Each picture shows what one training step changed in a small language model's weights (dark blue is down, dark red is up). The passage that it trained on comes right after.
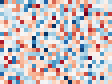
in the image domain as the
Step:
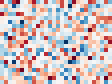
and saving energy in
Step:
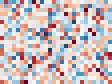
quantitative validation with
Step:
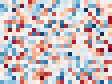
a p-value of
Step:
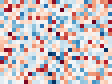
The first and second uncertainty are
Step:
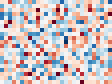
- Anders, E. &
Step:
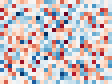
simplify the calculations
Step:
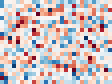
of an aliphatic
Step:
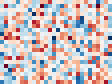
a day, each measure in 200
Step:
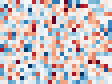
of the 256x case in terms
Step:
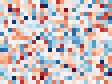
the BTZ black
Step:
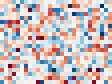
minutes and the location is
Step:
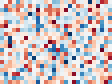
should {\it not} occur:
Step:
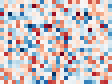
significantly as compared to a common
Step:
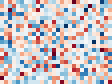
not captured by the
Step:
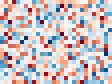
social and cultural
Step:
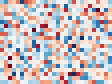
for Cancer Research and
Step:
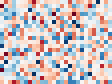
for the articles, those
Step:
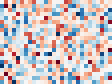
social media. We have
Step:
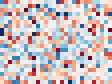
no outliers as the
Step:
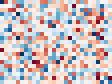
the Figure). The middle
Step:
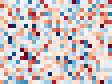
Somalis suffered
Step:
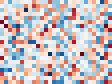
study by implementing a novel
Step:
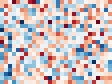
identifiers, serving a
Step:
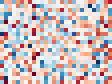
jets device studied
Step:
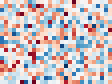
matrices $F_r$
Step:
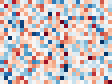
online debugging
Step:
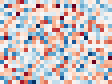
lower bounds ($I(1)$
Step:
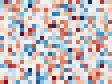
the presence or not of
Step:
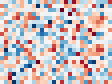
a Lorentz invariance
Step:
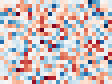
guide the segmentation
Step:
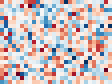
the process of decomposition of
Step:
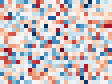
Gabor and again the power
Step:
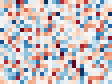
bases were acetylated by
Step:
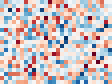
energy removal in one dimension.
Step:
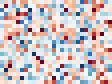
After Indonesian
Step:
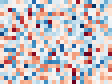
to localize bioethical
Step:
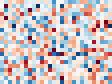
meals per day (3
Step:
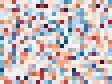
and the overhead.
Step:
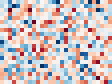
the safe use at the end
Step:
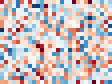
is a high-level
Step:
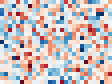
in non-favourable conditions
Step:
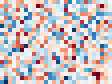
DNA solution in a
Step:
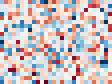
each supercell can be determined
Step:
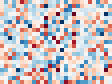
limiting the adoption of
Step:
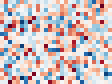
mobile backhaul network,
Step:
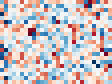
dynamic deployment of
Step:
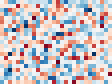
modulated and scatters to
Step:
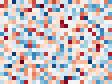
an electromagnetic and
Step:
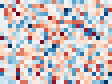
\vainit > 0
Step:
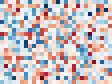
a combination of model parameters that
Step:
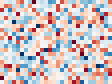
the second Friedmann equation
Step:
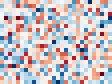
Strait, which were
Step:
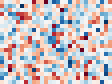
each training and testing
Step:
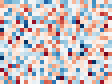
release kinetics were studied
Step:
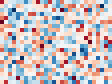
an additional input for the
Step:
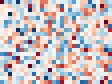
profile shape (weak
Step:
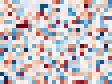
at all representative of our full
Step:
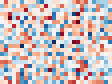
sudo make install
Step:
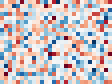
physical effects could also be
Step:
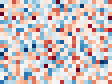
contraction can be lowered
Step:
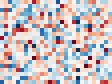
acting on the diffusing
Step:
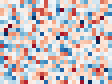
a new window to
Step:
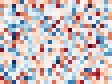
with its astringent
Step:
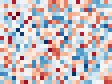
the project. The objective of
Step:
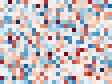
is out of the scope of
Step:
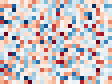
of these events, as
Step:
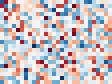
pole contribution to be at
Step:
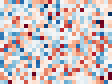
the pull of desire for
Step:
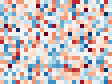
list their orbital periods
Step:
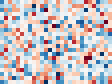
fractions of objects
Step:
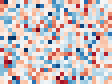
forward through the cloud,
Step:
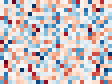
understood as an extended
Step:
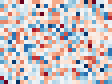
in motivating other women
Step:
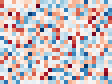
She received her
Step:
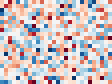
\hline ca\_sia
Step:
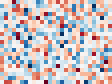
batteries are low. At
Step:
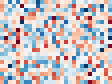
wavelength. It
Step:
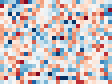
atomic excitation
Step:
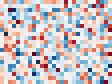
valued measures, or
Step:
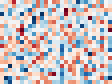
transmission FRAMM
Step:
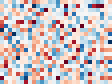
women affirm that their
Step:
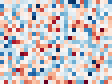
age, gender,
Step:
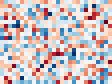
clinical settings. The
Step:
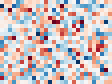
the middle panel of
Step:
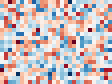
artefacts produced by
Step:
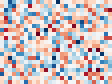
We gathered the flowers
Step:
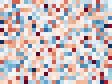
non-evangelical bees
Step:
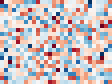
assume that the monitoring
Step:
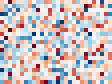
Kepler problem,
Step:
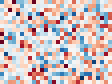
thus avoiding the
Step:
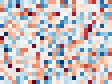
features of target
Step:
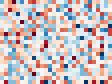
PV structure thus provides
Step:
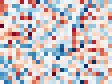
interaction taxonomies.
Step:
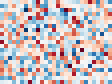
we evaluated six recent
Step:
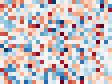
of these minerals in ion
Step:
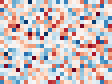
unanimity on what the
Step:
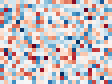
pair programming), and we
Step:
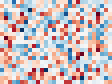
the following theorem.
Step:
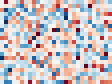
analyses demonstrated
